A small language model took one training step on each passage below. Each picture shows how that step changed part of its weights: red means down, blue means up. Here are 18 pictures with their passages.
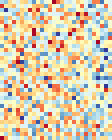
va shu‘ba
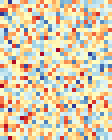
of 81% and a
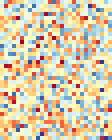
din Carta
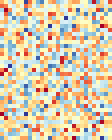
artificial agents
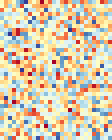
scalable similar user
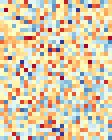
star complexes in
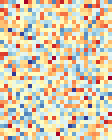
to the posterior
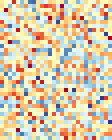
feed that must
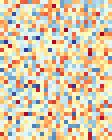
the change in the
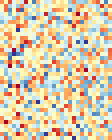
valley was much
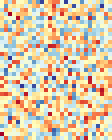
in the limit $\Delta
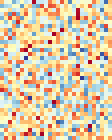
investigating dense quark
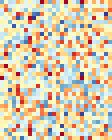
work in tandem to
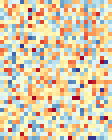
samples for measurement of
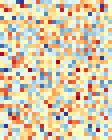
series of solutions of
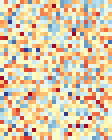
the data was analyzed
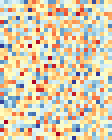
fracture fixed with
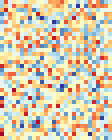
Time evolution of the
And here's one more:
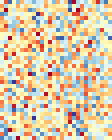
angle between two quark
